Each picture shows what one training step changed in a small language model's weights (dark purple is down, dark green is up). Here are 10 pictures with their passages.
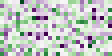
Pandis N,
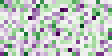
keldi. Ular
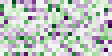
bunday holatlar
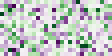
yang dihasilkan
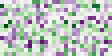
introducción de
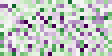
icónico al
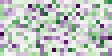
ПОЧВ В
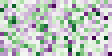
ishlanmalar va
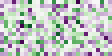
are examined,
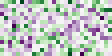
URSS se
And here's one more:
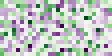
ilohiy ishq
